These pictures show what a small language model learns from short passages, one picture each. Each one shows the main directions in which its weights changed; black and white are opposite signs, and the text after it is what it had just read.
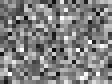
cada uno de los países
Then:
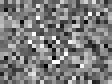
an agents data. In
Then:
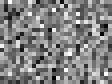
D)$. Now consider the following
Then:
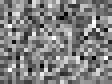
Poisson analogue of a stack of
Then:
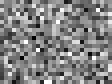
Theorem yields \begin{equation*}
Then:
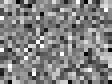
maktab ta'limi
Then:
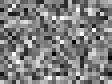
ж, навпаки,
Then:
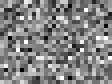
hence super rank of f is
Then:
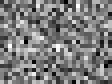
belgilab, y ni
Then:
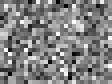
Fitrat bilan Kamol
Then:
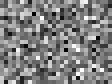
either periodic, with period a multiple
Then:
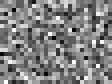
of ordering and update
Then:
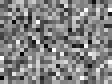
of this is the link between the
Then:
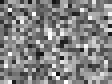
research include (i) we
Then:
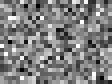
graves quanto maior o
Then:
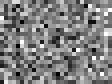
order around the boundary of $I
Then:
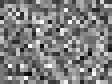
the EV $i$ is
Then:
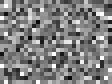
of two integers, which are read
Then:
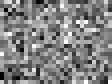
I не як «етап
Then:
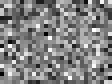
дека лицата на
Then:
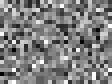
a fixed $x$, consider
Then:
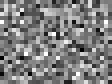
problem} \textrm{Find
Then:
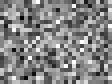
by Kobayashi and
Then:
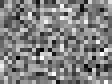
equivariant cohomology of
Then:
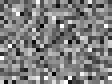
group $SG_n$
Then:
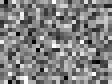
\ni{\bf Exercise
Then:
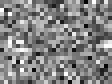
VA UNING QIYMATI
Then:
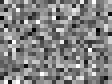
erkin muloqotda
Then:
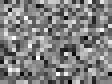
el diseño de completación
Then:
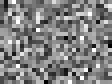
\author{{\bf Dan
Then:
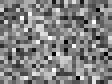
Therefore, there is a constant
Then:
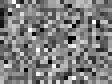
\le \frac{n
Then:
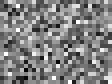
M^o$ denote the spatial
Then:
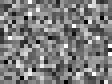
y Tondolo, V.
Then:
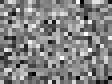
WD05 Tulitikut
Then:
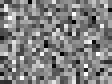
Hu presentaba una alternativa
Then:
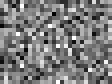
bem como acesso à
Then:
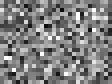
$$ \xalignat 2
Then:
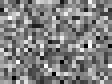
Volume 12 – Issue
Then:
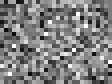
\right\},\text{ and
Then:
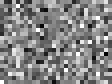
finite rank perturbation of the identity
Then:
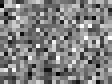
also make use of a concentration
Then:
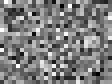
health of students in
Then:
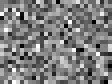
$X \setminus A$. Since
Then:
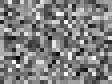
for interacting random processes in
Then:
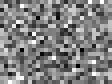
gevoerde beleid
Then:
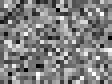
предмет, на кого
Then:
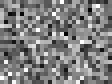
du beheiligt
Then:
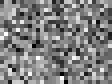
\BEQ \esper
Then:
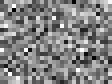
po'kak qavat
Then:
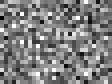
the prefix $\eta$.
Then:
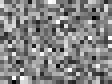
inson hayotida faol rol
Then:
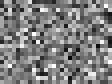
positive numbers $\a_n$
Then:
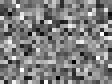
\emph{On surfaces with no
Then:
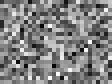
do clima. Inserir
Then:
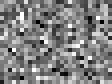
and $\varepsilon_n \rightarrow
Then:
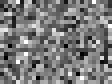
keng ijroviy texnik
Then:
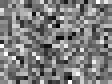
no desenvolvimento do ser, como,
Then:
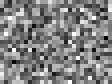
clusters were identified with their
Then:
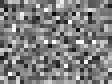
$\sum_i x_i
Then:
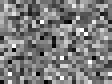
\end{defn} Our main
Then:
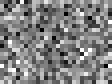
рядом общих
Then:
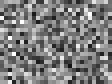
$D$ arises from
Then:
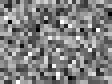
в день в течение
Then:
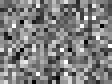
the energy dissipation rate
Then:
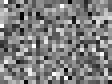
\geq 1$. Write
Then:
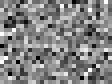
região mais a montante.
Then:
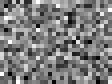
з невеликою
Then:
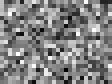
financial support for persons who
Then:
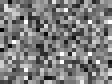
We now sketch another proof
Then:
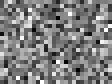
and in the target. A different
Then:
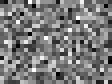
odd-dimensional $F$, we
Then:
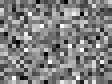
Accompagnement et formation des
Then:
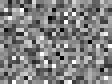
memiliki posisi yang
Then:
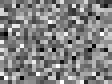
lebih tinggi
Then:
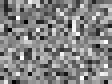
e fortalecer a
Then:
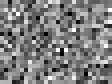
A note on two rational invariants for
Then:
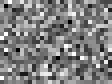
sextic fields with a
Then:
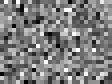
going to prove \vsp
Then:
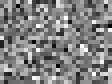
для определенной модели
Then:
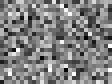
In this Section and the following
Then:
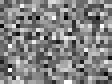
called the Lie algebroid
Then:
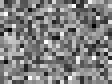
paths. We settle for
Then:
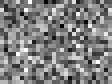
salobatli. Bu
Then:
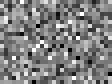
и самоконтроле
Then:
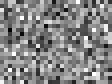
where the measure of the empty
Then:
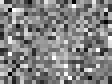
badiiy talqini
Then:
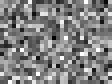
– Bayrut,
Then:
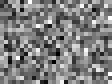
por 7,3% dos
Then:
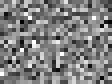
conclude $\RD(64)
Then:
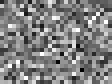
rémunération et le
